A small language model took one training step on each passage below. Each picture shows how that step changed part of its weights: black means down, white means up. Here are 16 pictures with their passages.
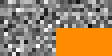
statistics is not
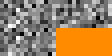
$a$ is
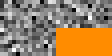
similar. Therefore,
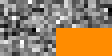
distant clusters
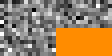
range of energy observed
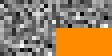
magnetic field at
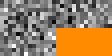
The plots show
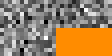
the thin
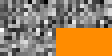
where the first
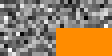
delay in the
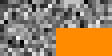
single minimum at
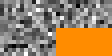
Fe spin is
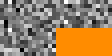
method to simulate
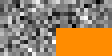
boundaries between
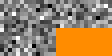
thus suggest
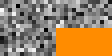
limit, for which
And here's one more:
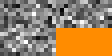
be reached in
